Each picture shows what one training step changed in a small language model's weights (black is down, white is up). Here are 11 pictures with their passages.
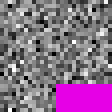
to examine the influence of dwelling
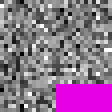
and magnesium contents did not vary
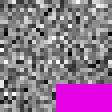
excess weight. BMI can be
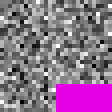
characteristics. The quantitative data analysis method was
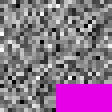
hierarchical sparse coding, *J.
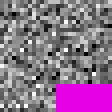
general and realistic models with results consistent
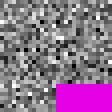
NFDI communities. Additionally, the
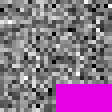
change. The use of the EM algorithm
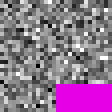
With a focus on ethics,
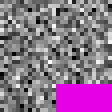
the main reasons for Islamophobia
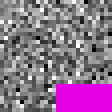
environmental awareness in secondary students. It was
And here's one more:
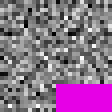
As the second source of religious law,
